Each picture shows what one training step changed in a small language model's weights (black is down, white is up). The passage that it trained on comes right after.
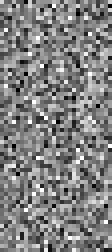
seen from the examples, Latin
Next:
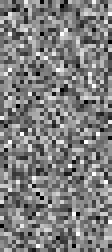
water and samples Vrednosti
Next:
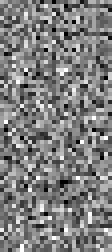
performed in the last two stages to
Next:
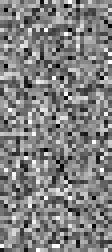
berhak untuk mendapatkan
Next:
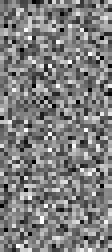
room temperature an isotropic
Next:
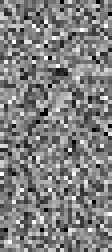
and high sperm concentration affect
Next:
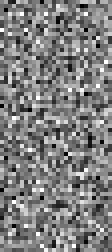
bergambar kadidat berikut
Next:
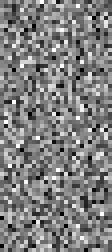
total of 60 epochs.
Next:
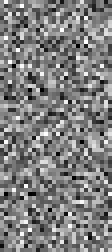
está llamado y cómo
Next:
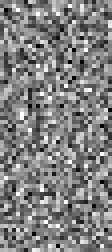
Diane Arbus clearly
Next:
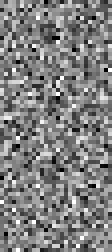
et lui permettra de
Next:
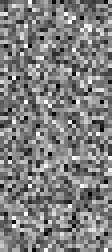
of primary raw materials. The results of
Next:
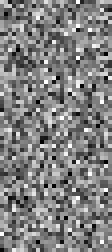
as illustrated in Fig. 1
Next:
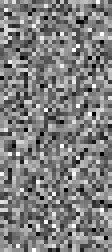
Workforce Training and Development
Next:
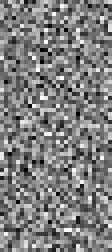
substantial teaching experience
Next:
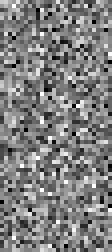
actualidad existen numerosas
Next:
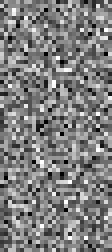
structure, though they are separate
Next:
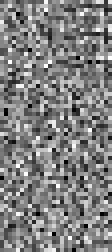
(Ag cluster) Turn
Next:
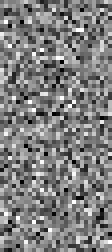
significado al derecho a la
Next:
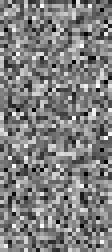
as both a Google Form and as
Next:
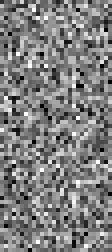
resistance. Graphene appears
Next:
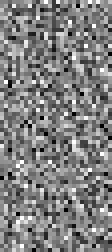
Software Coaching If a
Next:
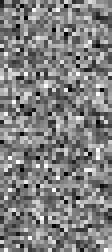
ta'sirni o'tkazdi.
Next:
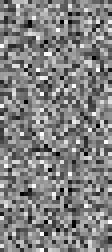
disease, cause difficulties
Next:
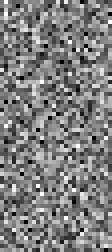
hasad tunida, Do‘st
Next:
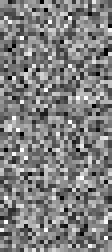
non-financial exchanges they
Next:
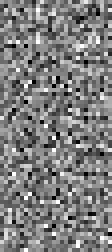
Ularning bir qismi Markaziy
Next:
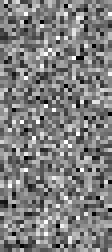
performance is unknown in national
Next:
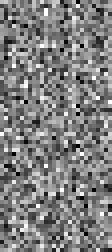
o conhecimento individual, para que
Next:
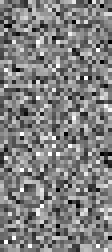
reported,⁵³ made a
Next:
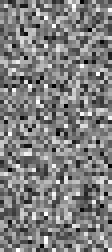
I, Barangay=Amaya
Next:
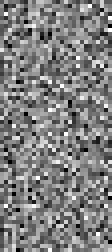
this phenomenon, therefore,
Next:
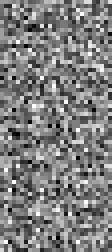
qoladi. Bolalardan biri
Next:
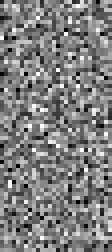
haq ekanligiga ishonar
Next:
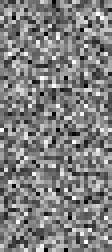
qismlari hech qanday to'siq
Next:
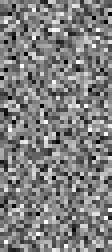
flawless skin).
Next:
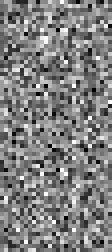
correlates with the severity of the
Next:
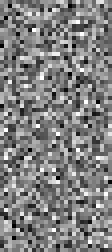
fransuz mentaliteti"
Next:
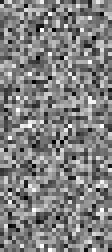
ega edi. Masalan,
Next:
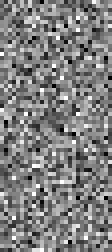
escolhemos explorar a
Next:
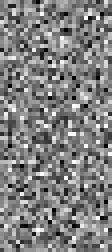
фрагментов исторического
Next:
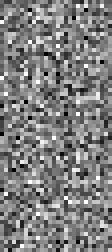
oqibatlari va uning oldini
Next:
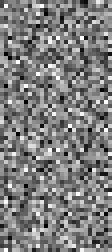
valor que muitas vezes
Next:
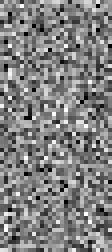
zoals de budget- en de
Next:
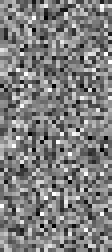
has been tested not only at RT but also
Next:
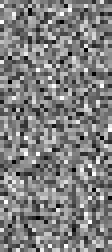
the most capable approach regarding proactive
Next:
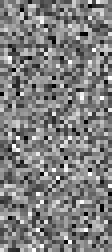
Alfonso VI duplicaría el
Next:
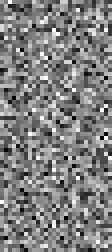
licitatórios de seleção
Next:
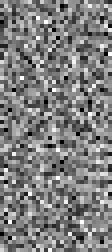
Results from our experiments and
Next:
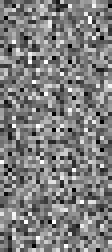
an inverter connected to PV
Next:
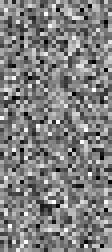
of optimized low-carbon
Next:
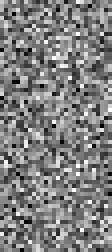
olarak ele alındığı
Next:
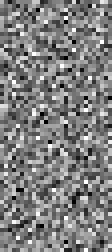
è quando la temperatura media
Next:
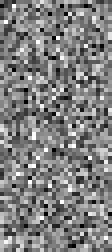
Per un'introduzione al
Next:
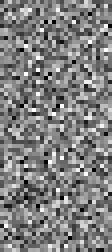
Анализ депозитных
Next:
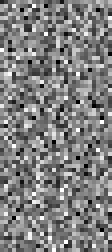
de investigación, la obtención de
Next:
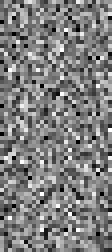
alohida e'tibor
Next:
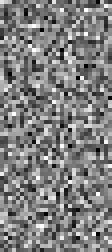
bridge resonances, which can
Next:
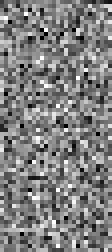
& Service Request Management
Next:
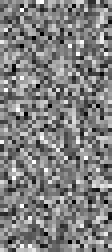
achieve long-term
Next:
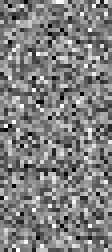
moisture and ash contents. From
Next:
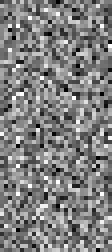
general purpose diode. It
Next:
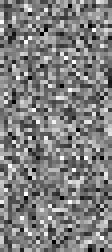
for both HIV and coinfection
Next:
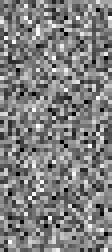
detectable in the majority of
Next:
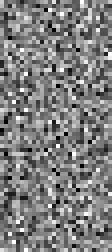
(32%) included washing
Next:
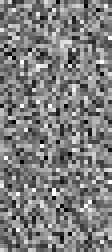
that stress caused by the applied
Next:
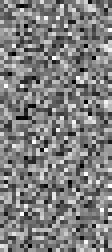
specialisation was Inorganic
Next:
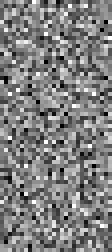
are known as electroreceptive
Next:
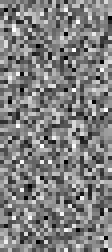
2 patients in each group had IOL
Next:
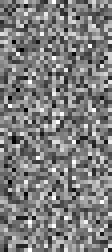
bacteriolytic and bactericide
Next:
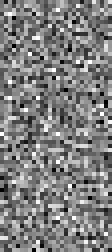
energiya manbalarini yaratish
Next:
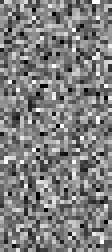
of the respiratory centre is
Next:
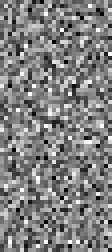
,Wono - Setya.
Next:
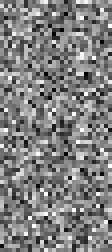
with *Heliothis* &
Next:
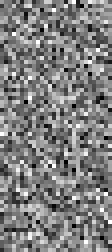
Iran, Fars, GYP
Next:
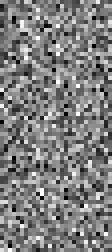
og'ish kuzatilgan test
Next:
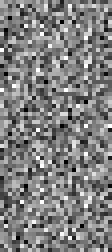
contamination due to its visible
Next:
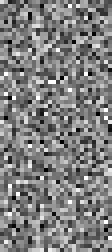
as entidades de TI mais
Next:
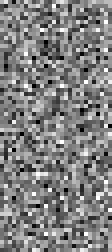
турига боғлиқ
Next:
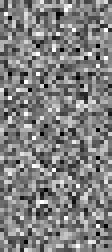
край эмболюса
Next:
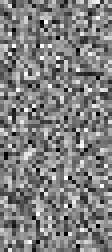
at 0.1wtml,
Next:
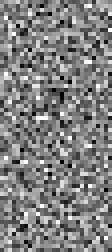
и в определенной мере
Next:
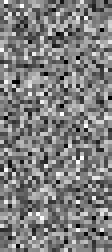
está sendo concebida
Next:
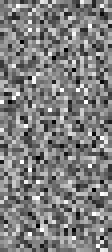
version 4.0 sometime in
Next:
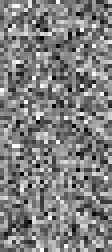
odpowiedzialnej za
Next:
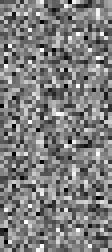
o'xshash jihatlar
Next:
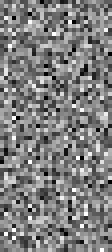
los posibles problemas éticos
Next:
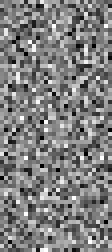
with the city of Natal. The
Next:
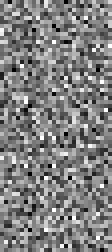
infrastructure for PV and
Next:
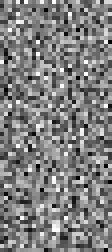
is to replace the dynamic
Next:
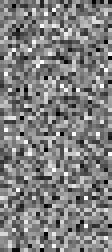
наказаний, внедрение
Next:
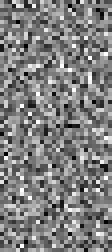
in the last two years, with a
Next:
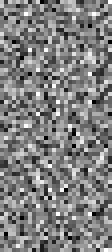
from a broad social environment, including
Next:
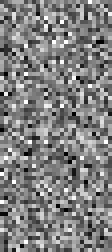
economic activity and ensure rapid
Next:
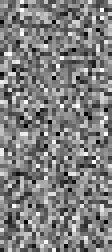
Dâmaris Medeiros
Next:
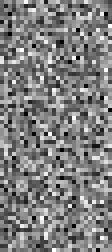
using any substance and having
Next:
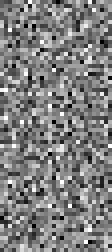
dried under vacuum for two
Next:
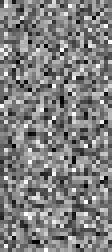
in endodontically treated
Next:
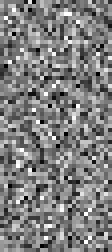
methodologies, when the teacher used
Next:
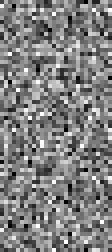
vormt deze analyse een
